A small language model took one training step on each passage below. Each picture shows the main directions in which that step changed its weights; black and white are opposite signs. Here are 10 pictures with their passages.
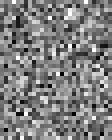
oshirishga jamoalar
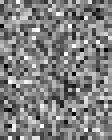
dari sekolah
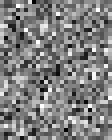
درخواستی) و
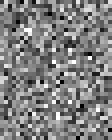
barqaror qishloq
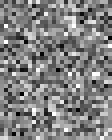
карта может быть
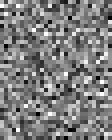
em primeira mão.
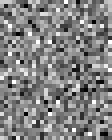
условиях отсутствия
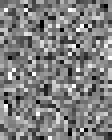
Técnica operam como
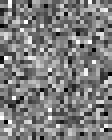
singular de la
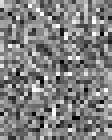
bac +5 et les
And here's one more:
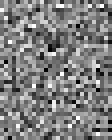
u nasady pnia
